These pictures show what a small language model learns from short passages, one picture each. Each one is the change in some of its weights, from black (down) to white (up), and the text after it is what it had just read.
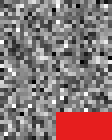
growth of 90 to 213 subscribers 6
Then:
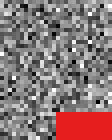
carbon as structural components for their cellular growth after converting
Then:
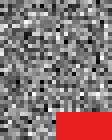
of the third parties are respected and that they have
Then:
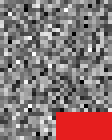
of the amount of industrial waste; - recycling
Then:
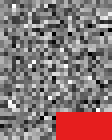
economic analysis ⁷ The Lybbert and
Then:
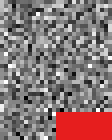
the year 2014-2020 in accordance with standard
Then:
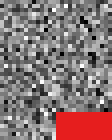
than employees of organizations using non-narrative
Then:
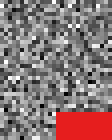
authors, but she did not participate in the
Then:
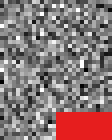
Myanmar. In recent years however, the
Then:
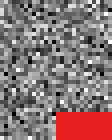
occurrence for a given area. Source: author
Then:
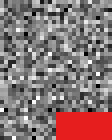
in table 4.2.7 is the correlation analysis of
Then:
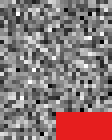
in low performance? Tracking the learning trajectory
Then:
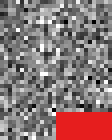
as a generalization both of commutative residuated
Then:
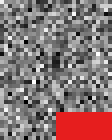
Chain; The Internal Rules as mentioned in
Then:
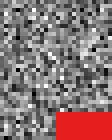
(OSOLECCD). This questionnaire is
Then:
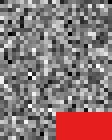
II (Lifelong Learning Tendency
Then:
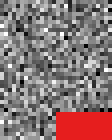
a lot of data, yet some questions arise that
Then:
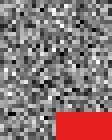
2% with Silres BS-290 at
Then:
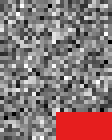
of Medical Sciences, Bahawal
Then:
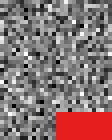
and their respective goals as a framework for different organizations.
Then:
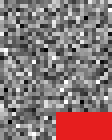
used to dismantle hierarchical
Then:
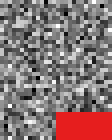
of territoriality and mistrust towards
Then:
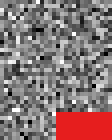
visualized in the following FIGURE
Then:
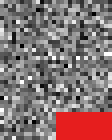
on Worldwide Leading Innovative
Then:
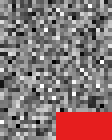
accepted chemotherapy treatment for
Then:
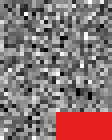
by suggesting the shallowness, indeed the
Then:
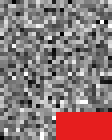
Mill, *On Liberty*, The
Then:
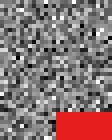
Shower Galactic Sep1 33
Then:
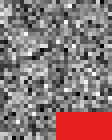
direct damage. The agent attributes related to
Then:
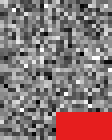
of ESO. Figure 1: Effect of
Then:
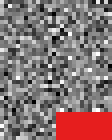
challenges in digital forensics, image content
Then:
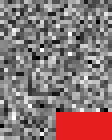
Chingamtattil, Rajamma
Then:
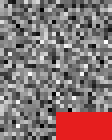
spraying equipment. Proper planning can improve
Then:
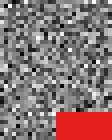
forms was rampant in both primary schools and their
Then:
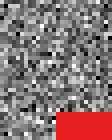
long-term success (Banaag 2023). Gill
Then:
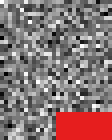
zoonotic disease transmitted to
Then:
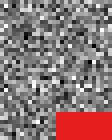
of the premises where it has been initiated,
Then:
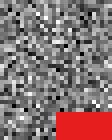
to the noun is conditioned in order to be
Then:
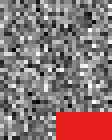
The present study aimed to develop and validate a
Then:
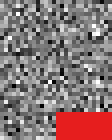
This is because the level of education does not directly affect the
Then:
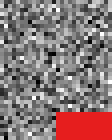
0 relative percentage error in the final extent of the
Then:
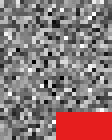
SD = 1.08) particularly in terms of access
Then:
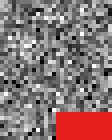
the respondents' expenditure is below Rs.
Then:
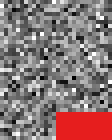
authors or companies, including blogs and posts.
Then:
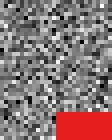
shared business objectives (Osório *et
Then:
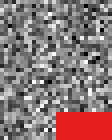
hardness and pH assessment of the water after
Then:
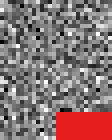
development, market expansion, profit,
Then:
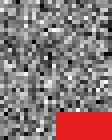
Masood, and S. Albahli,
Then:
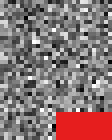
distributed internet traffic generator
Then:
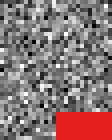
due to water consumption and synthetic fertilizer
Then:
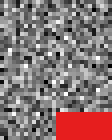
Committee on Decent Work in Global
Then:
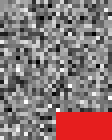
*ibuuzo* (sanitation),
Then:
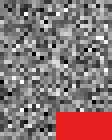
by maximizing detection probability: application to
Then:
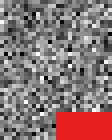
to the maximum value of peak power low level
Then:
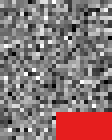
the vibration induced by the harmonic type
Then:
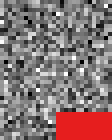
for all the other calibration samples. In this
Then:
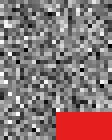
differential equations in heat and electrical
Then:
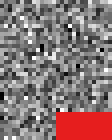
entrap both hydrophilic and
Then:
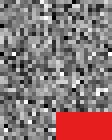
either too formal or less information-heavy
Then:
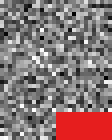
of corruption for 2017 was not adopted by the
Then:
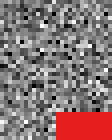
into different languages is of great importance. The article
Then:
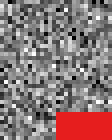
numbers of cases in both groups are
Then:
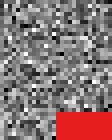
600 s simulation time for the spatial rainfall
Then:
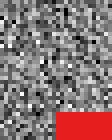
: Selectivity Coefficients", CRC
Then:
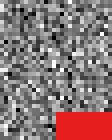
such as interviews, focus group discussions, school observations,
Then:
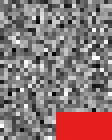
(E° 's) of an electron transfer
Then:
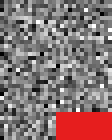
block's matching rules that have a different action from
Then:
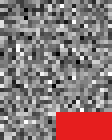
and downregulate multiple genes involved in human
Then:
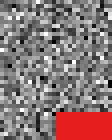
9: Regression of Audit report lag by
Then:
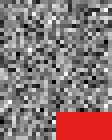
the specimens prone to fatigue loading
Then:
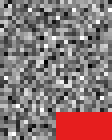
binding of the receptor TRL3 and
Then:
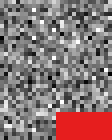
she stated that *"basically we
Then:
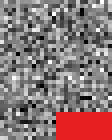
fetal and a newborn that can be
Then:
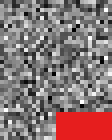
organs) and *Manas*
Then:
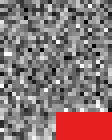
and non-diabetic patients with
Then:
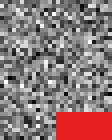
of the products. Preference: Preference is
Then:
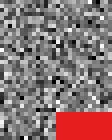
3. The content provides an impetus for further
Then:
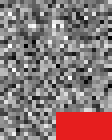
taken into account to operate the microgrid with
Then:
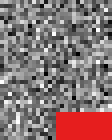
Kasser & Ryan, 1993). In
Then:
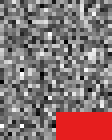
from the “Lontar Taru
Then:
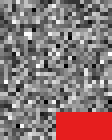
address pressing global challenges. The Brisbane
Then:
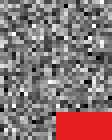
common elements at the same level. 3. AHP
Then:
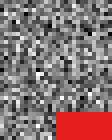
FERENDA PROPOSALS
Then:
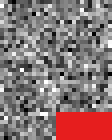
old female patient reports to the Department of
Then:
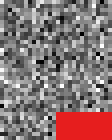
as cited by Evola *et al.*,
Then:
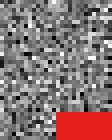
the workshop was conducted online by the
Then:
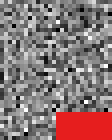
for microscopic appearance and identified as motile
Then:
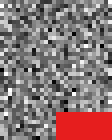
major challenge in cancer management.
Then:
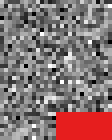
buffer solution is sufficient for maximum
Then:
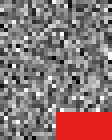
a range of bilateral and multilateral
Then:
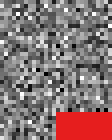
However, we can see from Table 2 that these values are
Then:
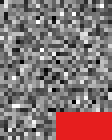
shows the schemes of the two water reuse systems selected
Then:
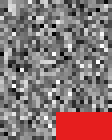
coupling with minimal additional loss as compared to the
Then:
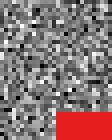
Regency, South Kalimantan
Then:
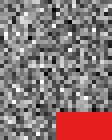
Signals' DOA information is clearly indicated
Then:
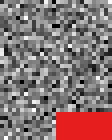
Materials Magnesium ethoxide
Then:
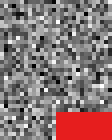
Sarda, Gomti, Saryu,
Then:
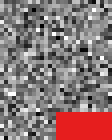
information on the QA/QC methods and procedures
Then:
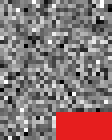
kg, and to obtain more than 230 kg
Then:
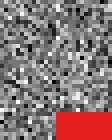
such as Mouthesizer and TalkBox
